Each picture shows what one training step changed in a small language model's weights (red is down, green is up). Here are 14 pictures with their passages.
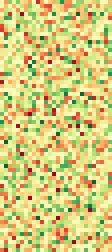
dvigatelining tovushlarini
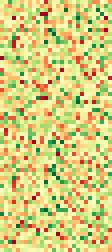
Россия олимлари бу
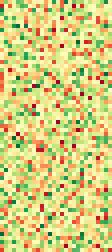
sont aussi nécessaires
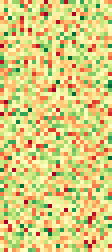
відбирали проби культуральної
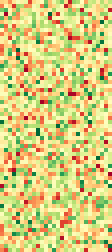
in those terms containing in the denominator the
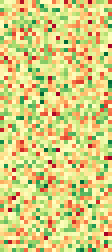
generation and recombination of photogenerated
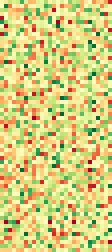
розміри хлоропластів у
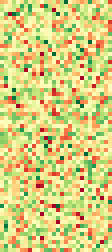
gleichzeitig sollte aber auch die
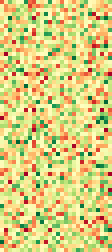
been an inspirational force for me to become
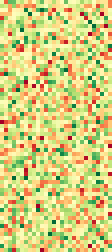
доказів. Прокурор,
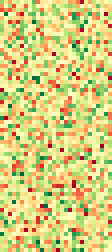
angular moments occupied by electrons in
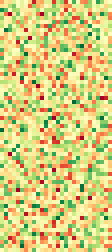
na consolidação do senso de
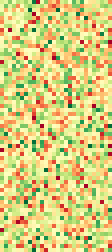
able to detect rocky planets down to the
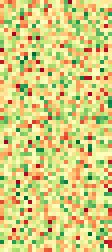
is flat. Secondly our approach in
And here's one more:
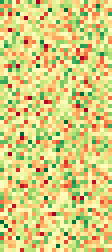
Polícia Militar do Paraná como
